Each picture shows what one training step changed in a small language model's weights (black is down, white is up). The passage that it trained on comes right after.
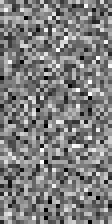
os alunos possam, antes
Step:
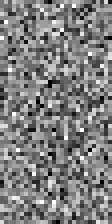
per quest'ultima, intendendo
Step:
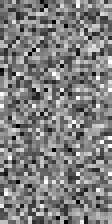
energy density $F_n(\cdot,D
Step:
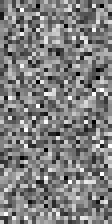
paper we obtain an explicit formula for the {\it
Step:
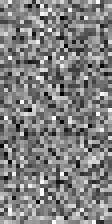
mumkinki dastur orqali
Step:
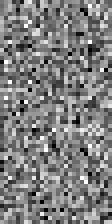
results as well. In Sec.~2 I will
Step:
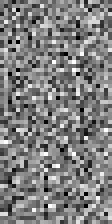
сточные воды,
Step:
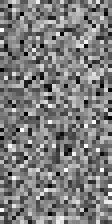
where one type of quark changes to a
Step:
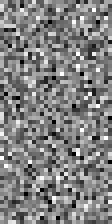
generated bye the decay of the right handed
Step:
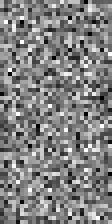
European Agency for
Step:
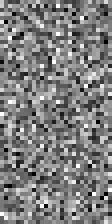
of the narrower region is positively
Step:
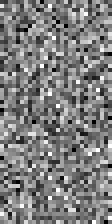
is opposite to the effect seen in
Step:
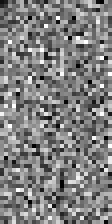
good news for length-based approximations
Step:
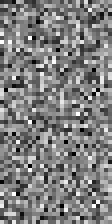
1985). The period seen in the
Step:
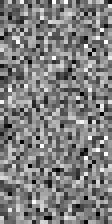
of these online estimations have been
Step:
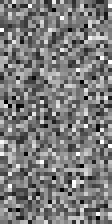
3: Determine $\widetilde
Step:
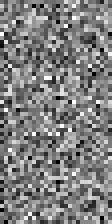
voor de bepaling van
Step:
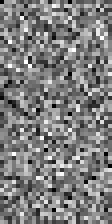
va pilot loyihalar
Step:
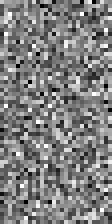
ways to a different extent. As a
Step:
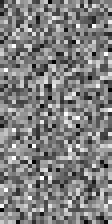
the example) is the sum of the
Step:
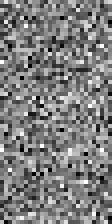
efecto de la estratificación social
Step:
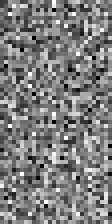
proof the Goldbach conjecture is
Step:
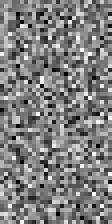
observer modules of the form $
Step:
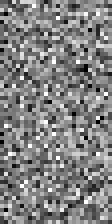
tabi tutulur ve M5
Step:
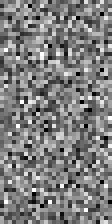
available observations into one spectrum. The light
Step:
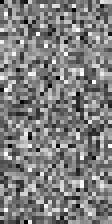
i.e. the Ulm classification
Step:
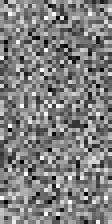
Boshlang'ich ta'lim
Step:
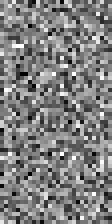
multisimplicial level. By the
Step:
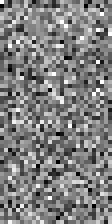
osmon , uning qasrlari
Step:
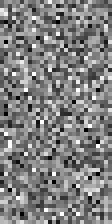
mutually non isomorphic subspaces.
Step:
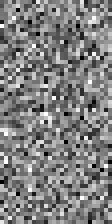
above: since the discretization is
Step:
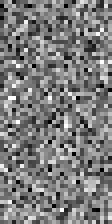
or $B_i$. To attach a
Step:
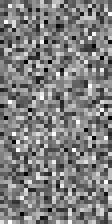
can consider a family of limiting
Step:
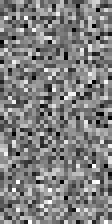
function of $T$. The FWHM
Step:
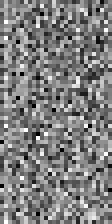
del IBEX, más del
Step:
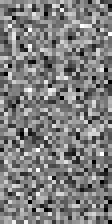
Let $(\mathcal{E},u)$ be a
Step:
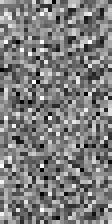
da qualidade dos cursos.
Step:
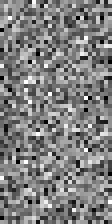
scheduling in capacitated job
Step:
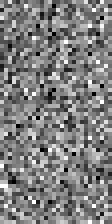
and human expertise, which is
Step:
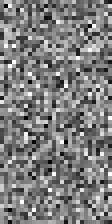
number of models that can be viewed as a
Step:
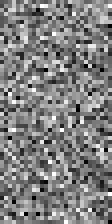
\eta \cdot b \end{equation}
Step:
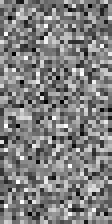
Krymskiy, S.B.
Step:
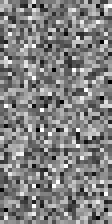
temporare (probleme de
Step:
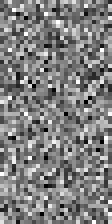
all root equations of the third column result
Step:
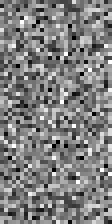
for small $\rho$ (Fig.\
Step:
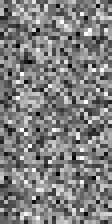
ballardan 16 ballik
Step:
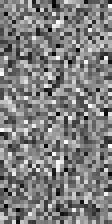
and the flow is unstable for all velocity
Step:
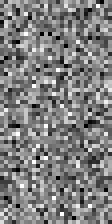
avvalo, turizm sohasi
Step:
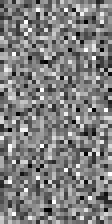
a demonstration of how this works in
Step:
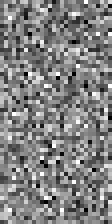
for set-generic extensions of
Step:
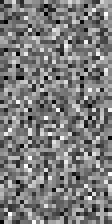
natural filtration of the martingale
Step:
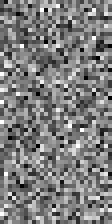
bottom arrow is an isomorphism by assumption.
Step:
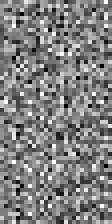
key issue is the limited image
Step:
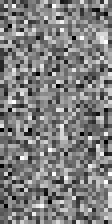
are now in a position to put a
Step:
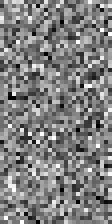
for good solvents $\nu =
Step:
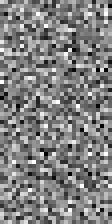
the Eberly College of
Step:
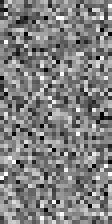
the choice of the ring $\R$. If
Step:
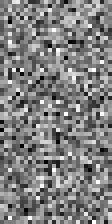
field of image denoising. Besides
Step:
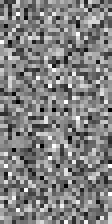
закладу освіти
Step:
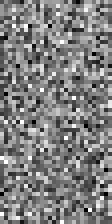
for the conventional LS estimator is related
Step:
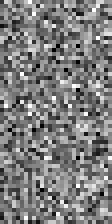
in cognitive Psychology*,
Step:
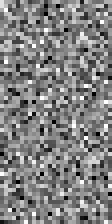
grupo. Normalmente los
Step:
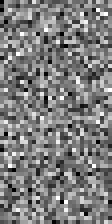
$\partial A^*(-a)$, so they are
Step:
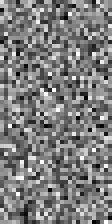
the fourth sections we prove Theorem
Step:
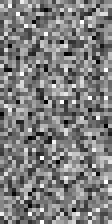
1. Introducción El docente
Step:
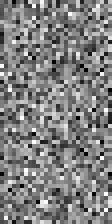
are compatible with ours, when
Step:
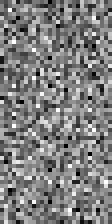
caráter exploratório,
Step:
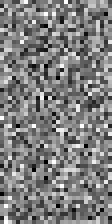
al mundo de la vida, al
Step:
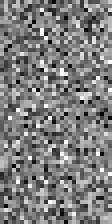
algebra} $L(G)$ which is the
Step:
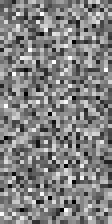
количественном и
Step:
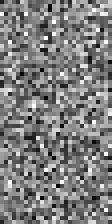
rank 3} Finite subgroups of
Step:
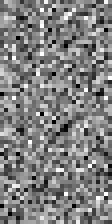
highest two pairs are shown on the
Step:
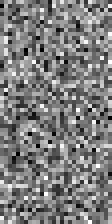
of $\chi$, it is easy to see
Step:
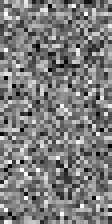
lemma will be needed in
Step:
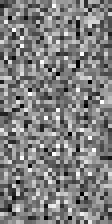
с точки зрения
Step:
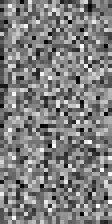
A direct implementation of the thermalizing method
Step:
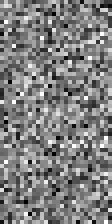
becomes the \hla of Lada and
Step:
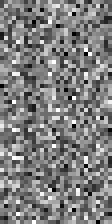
а также к процессу
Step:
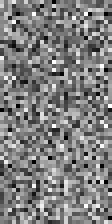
entre lo que el individuo cree y
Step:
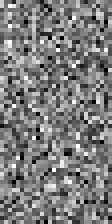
da pós-graduação
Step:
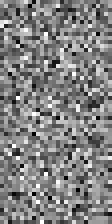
biologik omil sifatida
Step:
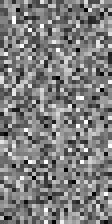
counting setup, the signal and
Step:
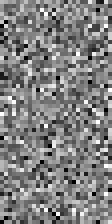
the median of both left and right
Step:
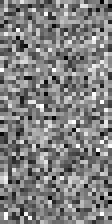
positive normal linear functionals on $M$, and
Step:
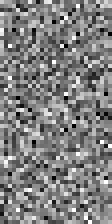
form $\eta=\exp\left(
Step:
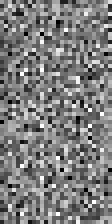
to all possible accelerator data
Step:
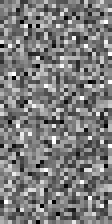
essentially independent of morphological type.
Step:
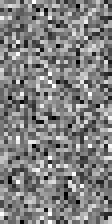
хоча б декількох
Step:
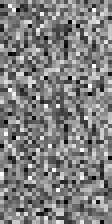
control, diagnostics. 2017.
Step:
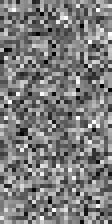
properties discussed below, $\F$ and
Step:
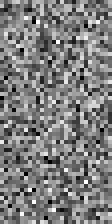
professori, DSc.,
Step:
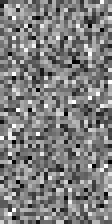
appear due to the conditions which are imposed
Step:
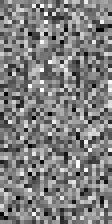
sector, especially for the
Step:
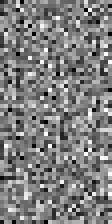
denote the associated logarithmic potential. In
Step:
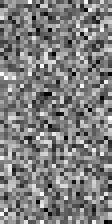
and quantitative factors is currently
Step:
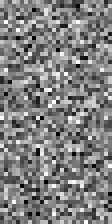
Texas (Amarillo).
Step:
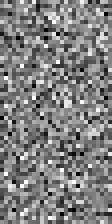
milliy tarbiya
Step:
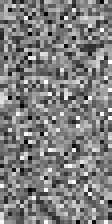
with support decreasing to $\left\{
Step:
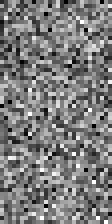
and then imposing boundaries or
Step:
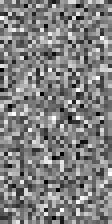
profesorado descubrió
